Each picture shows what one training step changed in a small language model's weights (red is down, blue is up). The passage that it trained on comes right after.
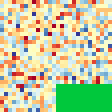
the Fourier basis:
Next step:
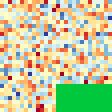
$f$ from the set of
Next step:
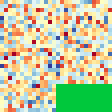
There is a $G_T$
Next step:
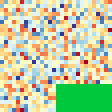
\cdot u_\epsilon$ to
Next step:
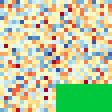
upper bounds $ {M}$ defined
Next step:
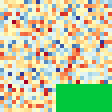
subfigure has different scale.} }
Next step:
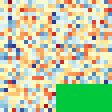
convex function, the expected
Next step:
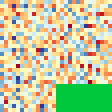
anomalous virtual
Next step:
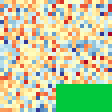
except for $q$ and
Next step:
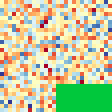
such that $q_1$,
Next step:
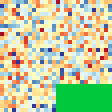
if $A$ is cyclically
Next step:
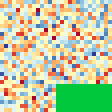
see that $S_E(v)
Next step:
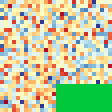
and $D_0$ is called a
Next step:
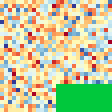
with positive curvature $k$ and
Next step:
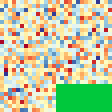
determined by considering real and
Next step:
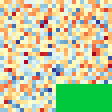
of 0, such that the only
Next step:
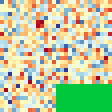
$a=i$, the element
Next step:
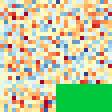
recalling that the essential
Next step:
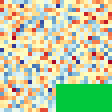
on its stationary states. In
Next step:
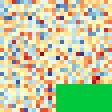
that the answer to
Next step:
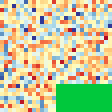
$T\cF$ is
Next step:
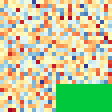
existence of a constant $M\ge
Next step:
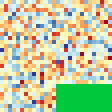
components $X$ and $Y$.
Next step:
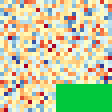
and integers $\eta(Q)$. The
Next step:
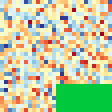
finite, there is a number $m$
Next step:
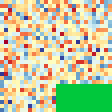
on $L_p$, which is
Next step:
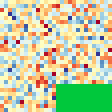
functions as in the two preceding
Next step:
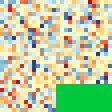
l\"auft dann viel
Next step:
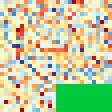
$b$. From Eq.
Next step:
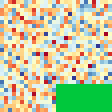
pas de courbes
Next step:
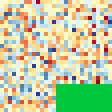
the conformally rescaled solution in
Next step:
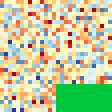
calculated. For example, for
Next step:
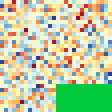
\forall \, \tau \in
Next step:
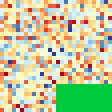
or $\be$-H\"older continuous
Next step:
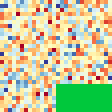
smaller number of Dirac
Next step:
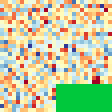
$q\ne1$ and the
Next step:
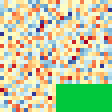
that \begin{align*} N:\
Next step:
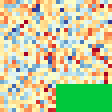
increase the relative importance
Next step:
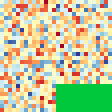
(MBCs) of the following
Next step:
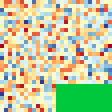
Heston \cite{h},
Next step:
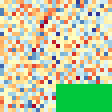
such that \( f(z)
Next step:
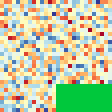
algorithm to compute intersection numbers
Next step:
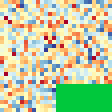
Aufhebung' of
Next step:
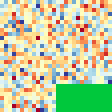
$H$ is an Abelian group,
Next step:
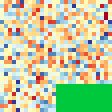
made the following simple geometric
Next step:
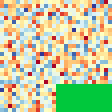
equality of a figure and their
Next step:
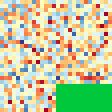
the above reasoning (and is
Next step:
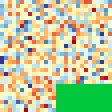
map}. The finite-time convergence of
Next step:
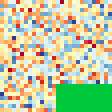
and \cite{H3}, G.
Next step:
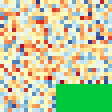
Method 3, with step
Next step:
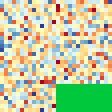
was defined as the class of weak
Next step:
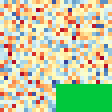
every $\mathscr{H}\in
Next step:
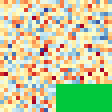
induction hypothesis implies that
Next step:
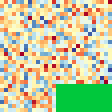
\sgn \lambda_n)
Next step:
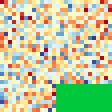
desired statistics, such
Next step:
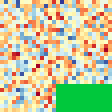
for symmetric linear denoisers.
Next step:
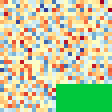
with $(\gamma,\delta) \neq
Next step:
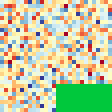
k \geq 1 \rt\}$ is bounded
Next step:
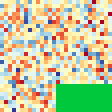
-(1+\epsilon)$ so that
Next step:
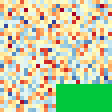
determines a unique \(\mathcal
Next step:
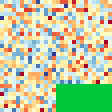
$7_4$ knot results in
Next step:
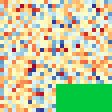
case, when $D$ is
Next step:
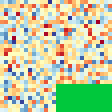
preceding description covers
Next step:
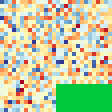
operators used to transfer data between
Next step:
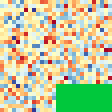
certain cohomology class:
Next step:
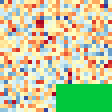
is the $k\times k$
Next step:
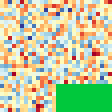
it follows that all the mixed
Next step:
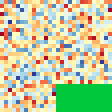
spatially. We will use this
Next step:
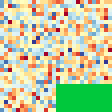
would like to thank
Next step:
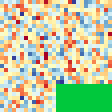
s]} X \] for any process
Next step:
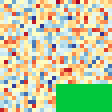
vanishing Hessian.
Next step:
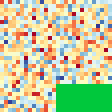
cut-tree. We point out
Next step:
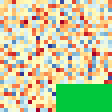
correspondence between the cusp
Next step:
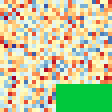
of retracts \item
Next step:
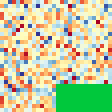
Informatics, \\14
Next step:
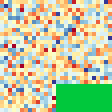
curvature flow}, Proc.
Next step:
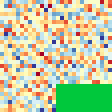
by $n$ and let $\mu$
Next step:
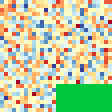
for us to confirm
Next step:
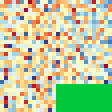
over $A \subseteq M$. By
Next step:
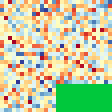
over $K$ with multiplication
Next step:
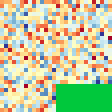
path from $k$ to $l$
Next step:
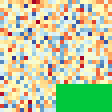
Coulomb friction
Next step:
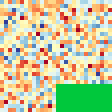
the union of a family of
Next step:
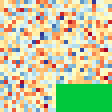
with the eigenvalue $\lambda$.
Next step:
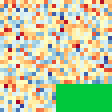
every $n$ and $d$
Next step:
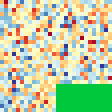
as follows: First, we prove that
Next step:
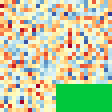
places in $S$ together
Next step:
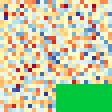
pair is defined by \begin{align*}
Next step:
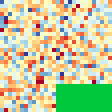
measurements are close to the
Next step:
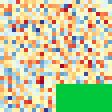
the introduction and formalization of the
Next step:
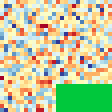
solutions of the super-critical
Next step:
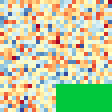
weights $w$ are equal to
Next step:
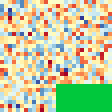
the subsequent \textbf{Section
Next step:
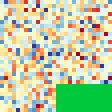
\times C'.$$ With the
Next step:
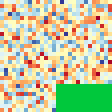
surfaces in $\R^4$
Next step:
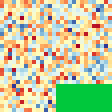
at the points where two of the curves
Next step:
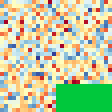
no CAW through $e$.
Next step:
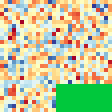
residuals and relative
